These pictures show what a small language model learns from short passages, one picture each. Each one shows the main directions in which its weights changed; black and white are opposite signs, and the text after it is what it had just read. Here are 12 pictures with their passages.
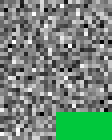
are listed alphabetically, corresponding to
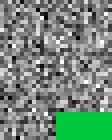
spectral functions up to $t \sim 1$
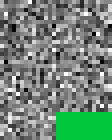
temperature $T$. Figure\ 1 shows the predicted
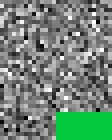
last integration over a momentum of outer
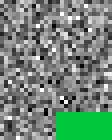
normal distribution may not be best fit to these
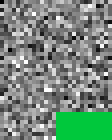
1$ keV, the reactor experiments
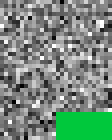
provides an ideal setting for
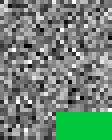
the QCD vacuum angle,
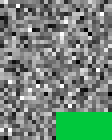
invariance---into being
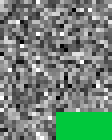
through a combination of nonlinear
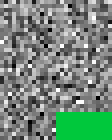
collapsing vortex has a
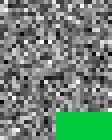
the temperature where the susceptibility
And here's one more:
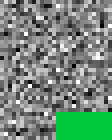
of the time evolution. We observe that
